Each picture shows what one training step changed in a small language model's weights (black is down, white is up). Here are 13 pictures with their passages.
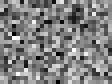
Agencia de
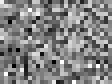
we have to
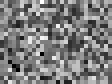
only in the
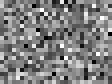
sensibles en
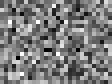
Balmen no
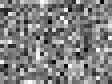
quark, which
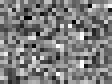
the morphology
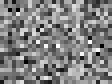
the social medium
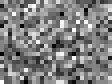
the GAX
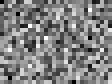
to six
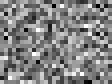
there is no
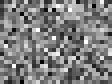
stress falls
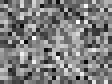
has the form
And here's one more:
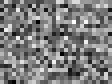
infection control.
